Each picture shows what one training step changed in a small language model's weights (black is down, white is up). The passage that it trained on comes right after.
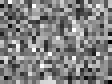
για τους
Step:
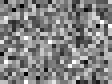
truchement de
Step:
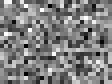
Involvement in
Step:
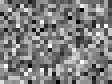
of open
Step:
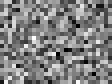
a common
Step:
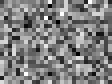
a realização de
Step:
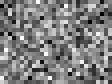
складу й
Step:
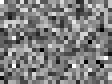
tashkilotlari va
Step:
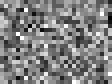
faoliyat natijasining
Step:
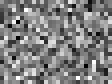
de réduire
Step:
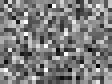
THE NATION
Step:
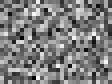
la esperanza
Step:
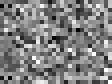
фактору, що
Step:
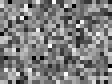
methods of their
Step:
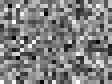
author has also
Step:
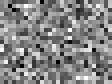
individuo es
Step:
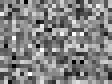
completo à
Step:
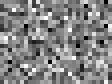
uma mistura
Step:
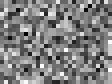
de qualquer
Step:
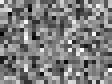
New York.
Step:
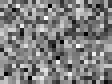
reconhecido na
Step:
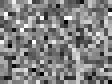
Mi trabajo de
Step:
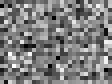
на традиции
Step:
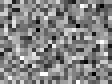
a fair
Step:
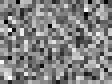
De twee
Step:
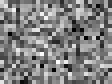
da leitura,
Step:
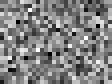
Para Brilha
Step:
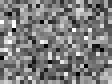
belajar secara
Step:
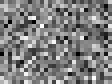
por exemplo,
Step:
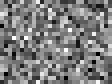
as analogias
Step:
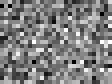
интересу и
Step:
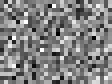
THE IDEAL
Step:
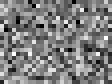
valor do RSI
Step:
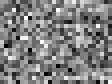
na obszarze
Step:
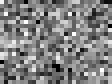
The method is well
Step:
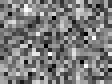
real jarayonning bir
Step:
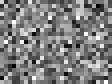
years –
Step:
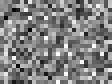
muito ampla e
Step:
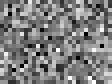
creative, de
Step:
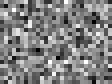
actitudes sociales.
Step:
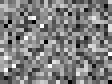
exemplo. É
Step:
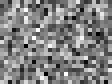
du stress et
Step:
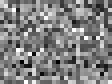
da obra *The
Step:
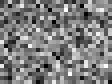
estão presentes
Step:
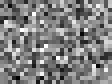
и методисты
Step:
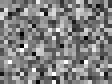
de continuum.
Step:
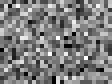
judiciais concernentes
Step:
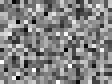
WHAT IS
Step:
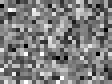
что позволяет
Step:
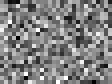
muhit bilan
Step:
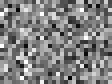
o objetivo desta pesquisa
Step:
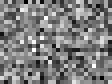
vazifalarni hal
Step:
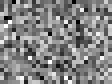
do complexo
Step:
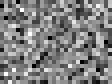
применения цифровых
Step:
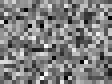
atividade pericial
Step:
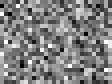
також віднесення
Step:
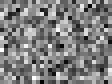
de intervenção dos
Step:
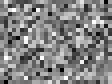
aparecendo da
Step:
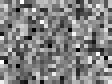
p МТ,
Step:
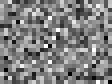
los teóricos
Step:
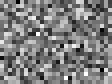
di E.
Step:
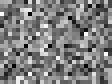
para enfrentamento
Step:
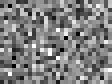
в нормах
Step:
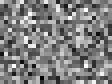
quebrar o
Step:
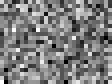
olib kelingan
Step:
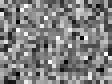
das participantes
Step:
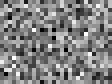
for cultivation
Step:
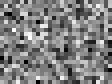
розвитку нових
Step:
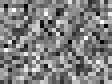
la polarización
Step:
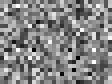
sigue siendo
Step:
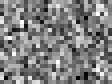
dit zoo
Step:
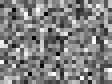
до того,
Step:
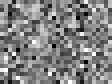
copa). En
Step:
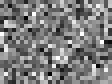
и т.
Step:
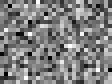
líneas de
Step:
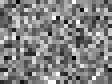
doimiy nazorat
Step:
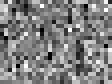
häufig bei
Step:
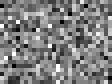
has not been
